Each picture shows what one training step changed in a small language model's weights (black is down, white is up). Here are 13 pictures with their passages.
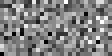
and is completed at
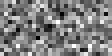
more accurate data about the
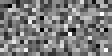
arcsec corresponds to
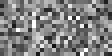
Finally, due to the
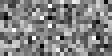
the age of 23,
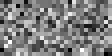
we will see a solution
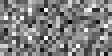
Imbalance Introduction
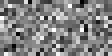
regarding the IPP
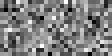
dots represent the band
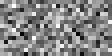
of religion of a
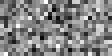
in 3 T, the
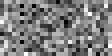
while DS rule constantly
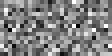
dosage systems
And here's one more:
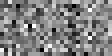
loop functions in the heavy
